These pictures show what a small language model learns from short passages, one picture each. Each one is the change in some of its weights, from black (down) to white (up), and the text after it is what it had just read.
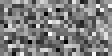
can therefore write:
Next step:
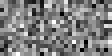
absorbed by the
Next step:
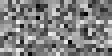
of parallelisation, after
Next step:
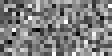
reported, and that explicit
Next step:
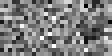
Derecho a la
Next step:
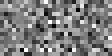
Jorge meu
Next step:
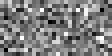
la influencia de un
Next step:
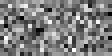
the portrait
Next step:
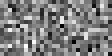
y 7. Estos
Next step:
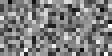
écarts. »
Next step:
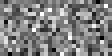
ayrim muammolar
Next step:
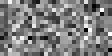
statistical precision versus
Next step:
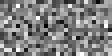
Em linhas
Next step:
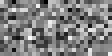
as políticas públicas
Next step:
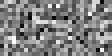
ratifikatsiya qilish
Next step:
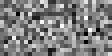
a field L5
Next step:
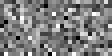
to leptonic
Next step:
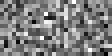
erkinliklari va
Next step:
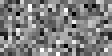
+ V(\langle
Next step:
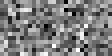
patch at solar
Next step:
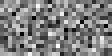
mechanism. Oxygen
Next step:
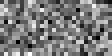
isolated services
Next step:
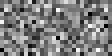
что ГАМК
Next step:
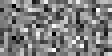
complicated by the
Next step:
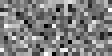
BTZ black hole
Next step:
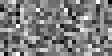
negócios no
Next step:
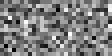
proxy for the
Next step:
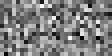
the table rows
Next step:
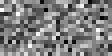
question that citation of
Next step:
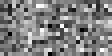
is known as a
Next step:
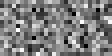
(MV) model
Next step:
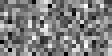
a su vez presenta
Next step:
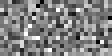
ustiga olish
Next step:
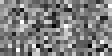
into SQL
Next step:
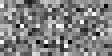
periodicity artifacts
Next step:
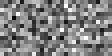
embargo, a
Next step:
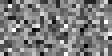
available thermostats and
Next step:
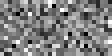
indicated by the black
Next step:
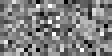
spectrum. Both measurements
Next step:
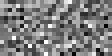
какого либо
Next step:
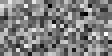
of different sizes.}
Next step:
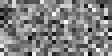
sifatida foydalaniladigan
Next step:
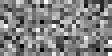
amalga oshirila
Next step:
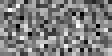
with crystal-like
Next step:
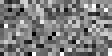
and thus to slow down
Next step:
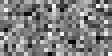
va tanqidiy
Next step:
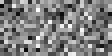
facility to measure
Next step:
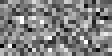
approximates the observational
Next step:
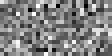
are reflexively
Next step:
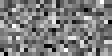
example, for Dark
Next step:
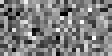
inverted to give
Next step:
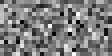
an important factor affecting
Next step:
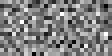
procedure further reduced the sample
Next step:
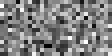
one such source detected by
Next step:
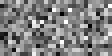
API, and
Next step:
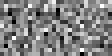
gamma ray
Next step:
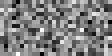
multimodal behavior
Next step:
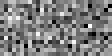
and without the scattered
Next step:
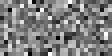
writes "I see
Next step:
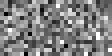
є рамковий
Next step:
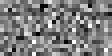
the atom will excite
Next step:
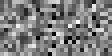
recent progress in
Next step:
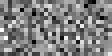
calculation entirely within the
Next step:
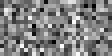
the task comes
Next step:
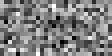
bois yosh rohib
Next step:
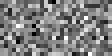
Its true behaviour at
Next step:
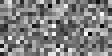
\be \imath
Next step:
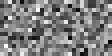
provide new opportunities
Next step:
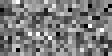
and therefore allow for
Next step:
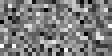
phase drives the population
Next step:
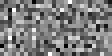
some range. For a
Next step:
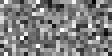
The results of the comparison
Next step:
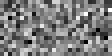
of the two-bit
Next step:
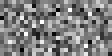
the right column of
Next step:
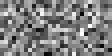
textos aceptados
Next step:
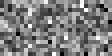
entre a parede
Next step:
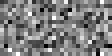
yo'llari tahlil
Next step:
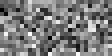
this "quantum
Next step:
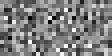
old one. The study
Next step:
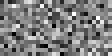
resistive state
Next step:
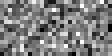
por vários
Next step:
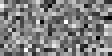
sampling rate in the
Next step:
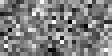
Davronbek qizi
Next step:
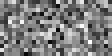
sufficiently low for the
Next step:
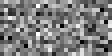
decision can be taken
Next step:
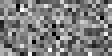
het versterken
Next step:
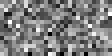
инновационных и
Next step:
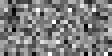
tested in the end
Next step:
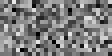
in the required total
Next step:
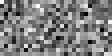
of access to personalized
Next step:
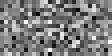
to problems in more than
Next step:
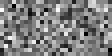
caso les corresponderá
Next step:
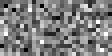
the (a)
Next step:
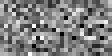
diversas conjecturas
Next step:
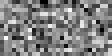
as a violation:
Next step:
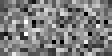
netas en
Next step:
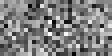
Но это не
